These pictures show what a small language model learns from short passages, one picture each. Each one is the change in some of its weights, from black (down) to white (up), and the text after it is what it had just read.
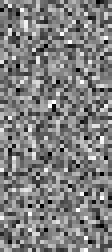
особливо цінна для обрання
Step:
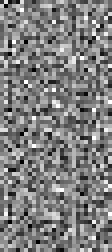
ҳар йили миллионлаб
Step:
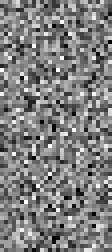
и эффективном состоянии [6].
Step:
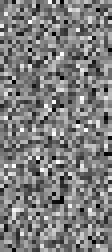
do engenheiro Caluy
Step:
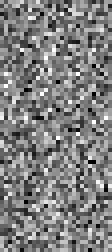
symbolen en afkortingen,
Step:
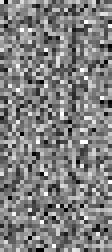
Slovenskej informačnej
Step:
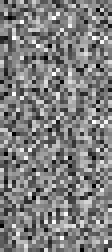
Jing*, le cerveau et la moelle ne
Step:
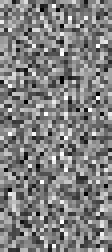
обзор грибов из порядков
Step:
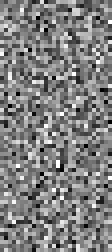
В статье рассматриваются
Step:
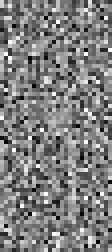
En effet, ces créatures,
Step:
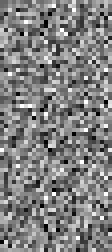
of Uzbekistan, Samarkand
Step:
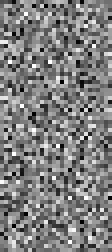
amalga oshirilmaydi, o'quv
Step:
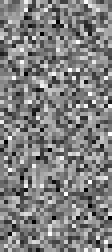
esferes de colors, amb diferents
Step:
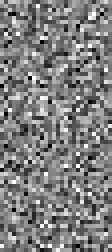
karşılayan ve rastgele
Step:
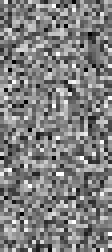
тканини в нирках не
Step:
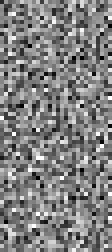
қилинган ва белгилар
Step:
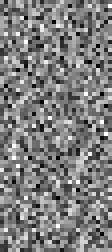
zur Planung einer interessenförderlichen
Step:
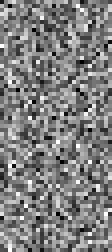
consideraciones de importancia que no deben ser
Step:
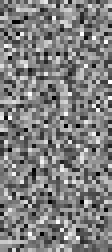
tortib uning O'zbekistonda davlat
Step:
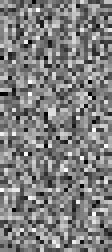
chiqarish va iste'molchining
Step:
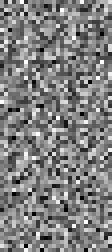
foydalanish orqali biogen moddalarning 3D va
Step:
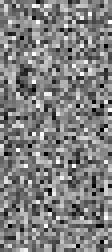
з алкоголем. Наприклад,
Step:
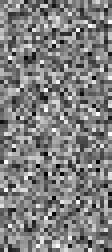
de même qu'il avait été
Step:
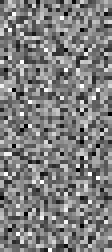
transport vositalarining qoplama
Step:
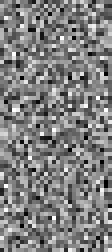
сосудов венозного русла с
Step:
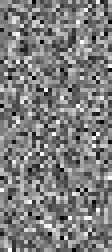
feito. O roteiro oferece a
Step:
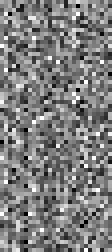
ish muhitini yaratishga qaratilgan
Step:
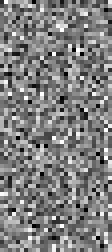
населения) Рисунок 2.
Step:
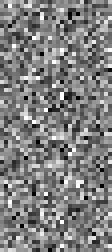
farklılık bulunmamıştır ve
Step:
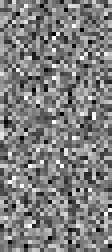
ishlab chiqildi: 1. Innovatsion
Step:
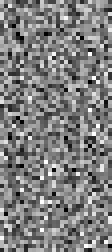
ta'lim-tarbiya beruvchi
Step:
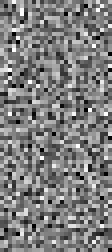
почалось активне впровадження та
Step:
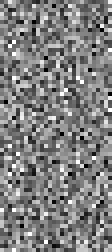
бўлмаслик" бизнинг
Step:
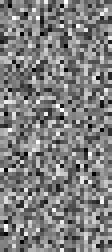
Ekologiyaliq mádeniyat –
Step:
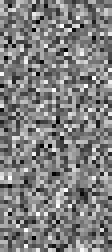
To investigate the key factors in
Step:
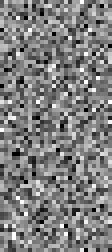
etilgan 210 ta shunday zonada
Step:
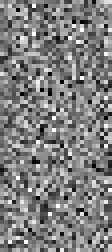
territorijah s raznym
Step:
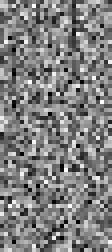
taolo Qur’oni Karimning
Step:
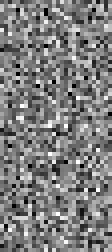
dado que se aplicó en un lapso de
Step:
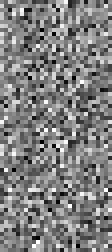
Ўзбекистон Республикаси
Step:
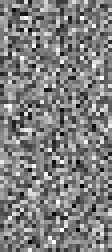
и методы лечения ЮАФ
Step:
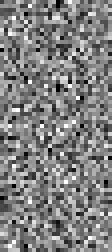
utilizado previamente. Una vez
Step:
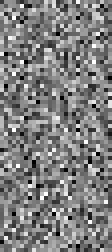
Fue fundamental para él. ⁶
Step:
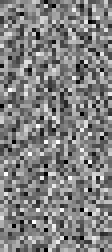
por não empregar instrumentos
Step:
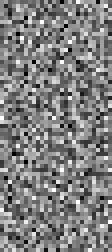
включать предоставление кредита на
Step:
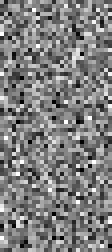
muddatlari qisqartirishga
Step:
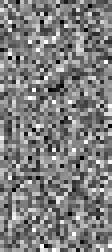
metabolitos "dead-end" que
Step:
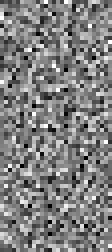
dolzarb deb hisoblandi.
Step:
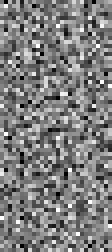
ruhni o'zida aks ettirgan
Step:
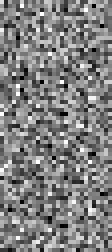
bor ekan , bir yoq ekan ,
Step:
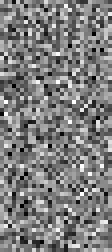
mansubligini aniqlash mumkin bo'ladi.
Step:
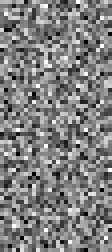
nomi generici, o di famiglia,
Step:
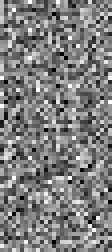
Ainsi, pour juin, on utilise
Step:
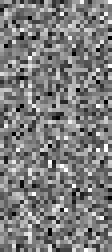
orqali fitonimlardagi mazmuni
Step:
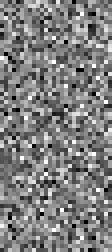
in ponovno rabo? In
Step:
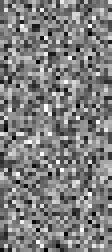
de 1 cm de diâmetro,
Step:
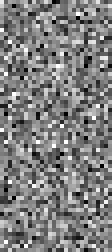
di kelas? Dan apa saranmu
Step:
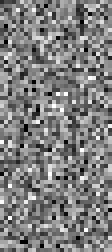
inglizchadan olingan,
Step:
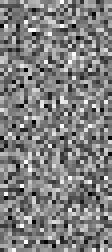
фанининг алоҳида
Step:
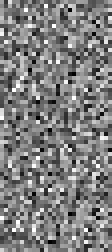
A. y Cisneros, S. A.
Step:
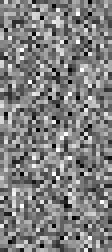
par les Alliés (König, 2003
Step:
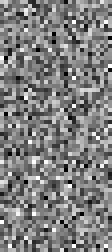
profesional, el trabajo metodológico y
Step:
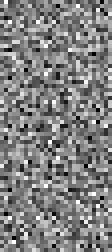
формировании патриотического
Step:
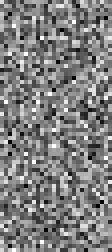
снизить количество жалоб от
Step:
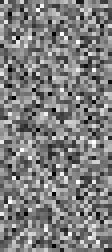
holda keng ekiladi. Biz
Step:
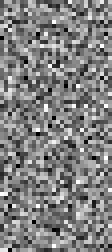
de assembleia. Neste contexto,
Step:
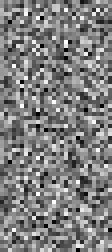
mission est la supervision de la gestion
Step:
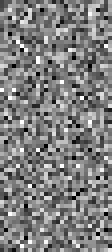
тривоги в обстежених,
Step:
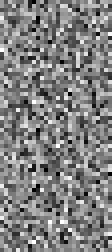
TEXNOLOGIYALARI VA
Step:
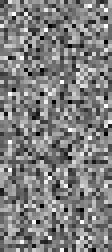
proposta no Seminário. O
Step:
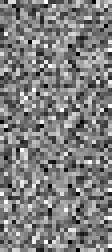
zarządzającym *Eesti
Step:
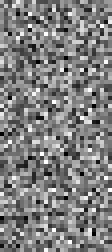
viloyati, Sariosiyo
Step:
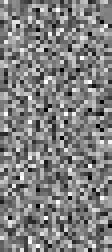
которой достигается синергизм
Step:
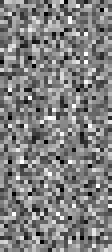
показывает, что наиболее
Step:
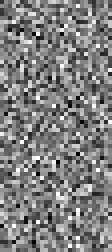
видав велику «Антологію
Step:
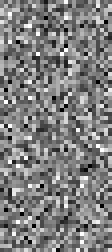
une direction visionnaire à tous les
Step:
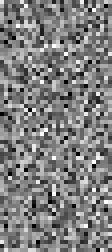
informatie wel toereikend is geweest
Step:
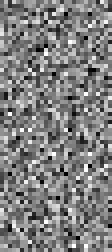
verschaffte den jungen Männern
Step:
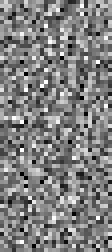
DANGOURA, M., &
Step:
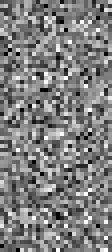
poder alcanzar esta metas requieren
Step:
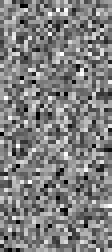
uns dos outros. Essa imunidade também
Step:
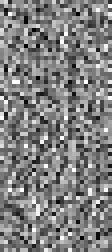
TILIDA FITONIMLARNING
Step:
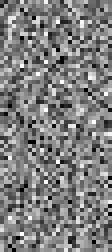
[5] Cheskidova L.V.
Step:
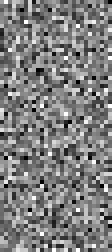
bulunmadığı, kadın ve
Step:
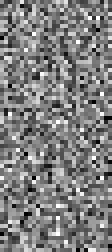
једна област права. Отуда
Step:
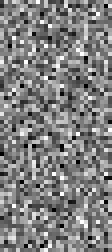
et al. Designing and developing a
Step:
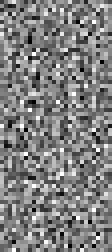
определению ICOM 2022 г., музей
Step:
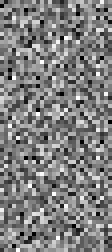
ограничења овог
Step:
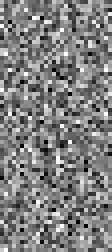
de Engenharia Agrícola e
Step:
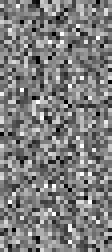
esta perspectiva, y en línea con
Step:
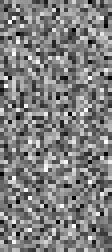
nafar, shundan 705 nafari
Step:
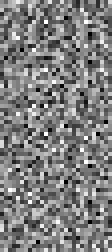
Siyosiy-huquqiy fanlar
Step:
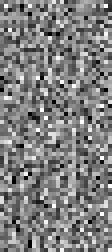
DA Otvoreni pristup
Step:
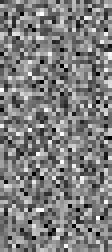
de ejercicios virtuales.
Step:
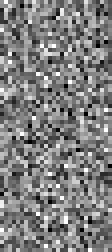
de la FHAUMV en
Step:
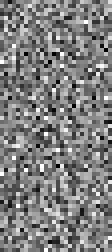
Cooperativa da Guyana seja
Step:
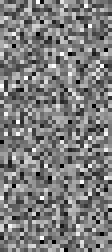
Gruppe von Frauen und
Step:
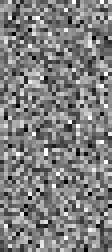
сертифікованим практикам
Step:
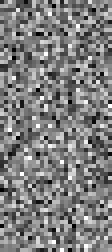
Superalloy PWA1484
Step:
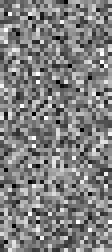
antes que Kant y por lo tanto
